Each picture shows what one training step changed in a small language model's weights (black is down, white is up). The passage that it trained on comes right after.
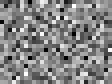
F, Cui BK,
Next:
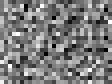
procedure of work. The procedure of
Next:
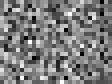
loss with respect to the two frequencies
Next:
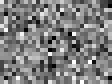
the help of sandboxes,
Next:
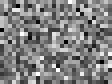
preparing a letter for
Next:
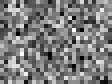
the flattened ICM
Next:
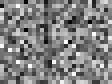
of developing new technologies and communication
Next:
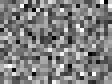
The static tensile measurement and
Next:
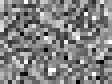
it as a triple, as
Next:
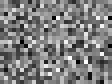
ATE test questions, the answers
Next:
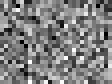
move threshold on other side and
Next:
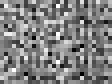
reactive. The risk of less
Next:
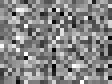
the collection, transmission, storage,
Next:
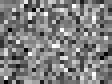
The results of analysis were presented by
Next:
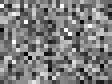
spiral. The following figure shows
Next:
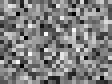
alcohol were revealed depending on
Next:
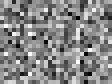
metaphors of record spinning
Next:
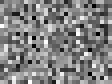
High court open dumping
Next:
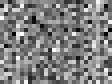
been obtained by an external process.
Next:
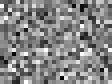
continental climate. ASPU
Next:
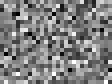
(SRCS) The analysis and
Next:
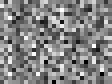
of zymosan inflammation,
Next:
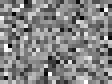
components of hemoglobin
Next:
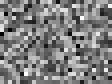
a method or procedure for implementing various
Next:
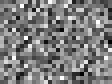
The simulation experiment of the traffic
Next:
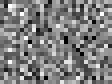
Congress passed the
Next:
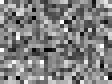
9: Initiate mitigation procedures
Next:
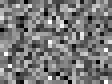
two types of these techniques :-
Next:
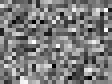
of the present study was to compare
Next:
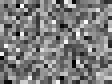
Ogbwale Ota
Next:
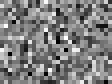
and assigned each unit as two
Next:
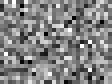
for *Plasmopara
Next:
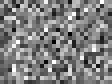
al., 2021). The images contained
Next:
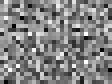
muscle adaptations do occur in
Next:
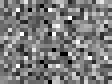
more electrolyte accumulated inside
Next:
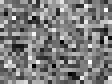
the first year of execution of the
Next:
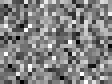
February 2024 and July
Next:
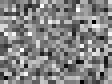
literature gathered from Jovana
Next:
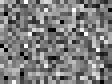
the DNA synthesis; no magnetic control
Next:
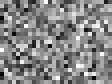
& Capanzana,
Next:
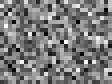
and read English you will be able
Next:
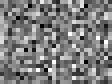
such that if $x, y
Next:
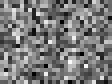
maximum loading conditions. This implies that
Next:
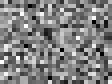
enhancing autophagy.
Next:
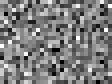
a method validation is completed, method
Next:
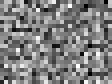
measurements are also useful to track the
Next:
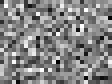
deliver value to tourists. These
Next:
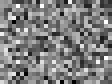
in this paper. Data availability Our
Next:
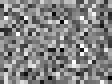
places, including rivers,
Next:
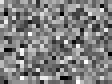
the VA prototype is presented in
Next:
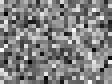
the mechanism design is a complicated
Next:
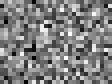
barely tolerated in the
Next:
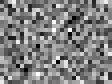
of multiple body organs along
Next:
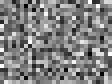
Add categories for household earnings into
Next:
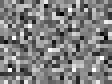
media height is set as at constant
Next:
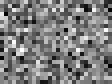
a sequence length of 398
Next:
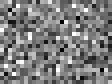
from experimentation to final regulation requires
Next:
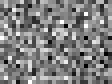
now being considered as potentially new
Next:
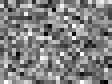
sites and complement excavation
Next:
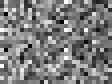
preliminary identification at the generic level within
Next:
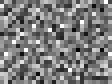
is a relevant parameter for the
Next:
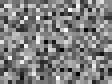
hybrid holistic approach which is
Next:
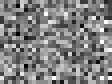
S Chairperson
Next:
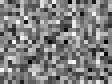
Uzbekistan have led to
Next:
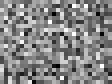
supports food production from specific mountain
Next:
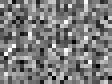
of Educational Psychology/
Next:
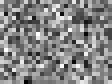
a soft clay deposit.
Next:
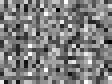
A Study of Central University of
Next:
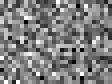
adolescent sexual reproductive
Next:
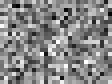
most resilient to abiotic
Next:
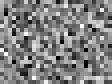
the FWER or FDR
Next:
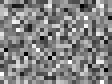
watch. Inference,
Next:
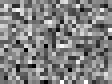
fruits and leaves was observed.
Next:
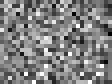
mean hematoma volume was
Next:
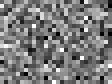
is a personal question. The function
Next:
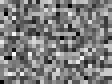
a scale of 0 to 10.
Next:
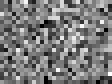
pairs (k, N) ,
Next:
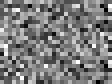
Now he is an associate
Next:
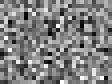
the sprocket was determined
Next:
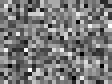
thank all of the authors who
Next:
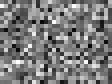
of patterns are results of the work
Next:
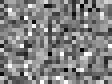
Researcher was visible by the
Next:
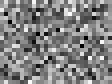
generally low across both corpora.
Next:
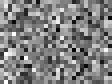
on relevant research questions or topics.
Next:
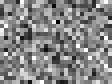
WP (Mancozeb
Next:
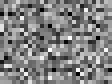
rules Europe". The recent literature on
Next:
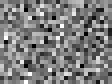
generalizability. A.
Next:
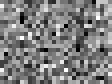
as a positive control (Page
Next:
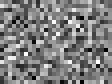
of Liberty. It was
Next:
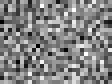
VC stage conducted manually,
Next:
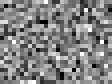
ratio was evaluated among Cement
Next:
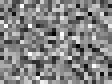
symptoms and strokes.
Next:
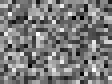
of knowledge without limiting the size
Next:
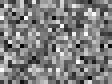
developed by linking to the traditional
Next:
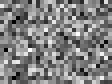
of CLT activities to activate
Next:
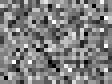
of Angola, 60 m,
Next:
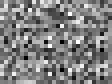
complicates the use of the
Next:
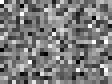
is the probability that the selection of
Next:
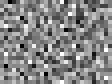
agriculture and daily wage labor, with
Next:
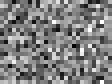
of this model in mathematics education.
